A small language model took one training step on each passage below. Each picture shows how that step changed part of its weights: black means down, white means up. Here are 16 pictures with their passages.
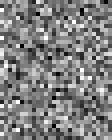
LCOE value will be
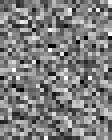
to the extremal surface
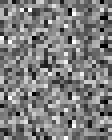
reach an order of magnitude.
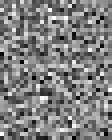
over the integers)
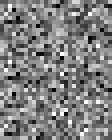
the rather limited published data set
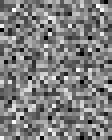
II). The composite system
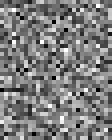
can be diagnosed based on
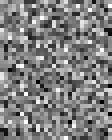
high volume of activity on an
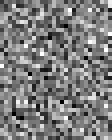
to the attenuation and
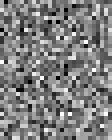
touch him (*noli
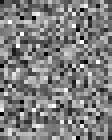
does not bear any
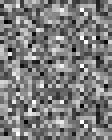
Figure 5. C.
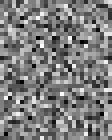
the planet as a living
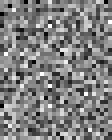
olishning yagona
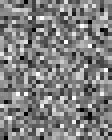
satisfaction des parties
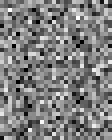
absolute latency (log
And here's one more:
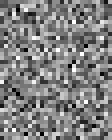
through IGF1R
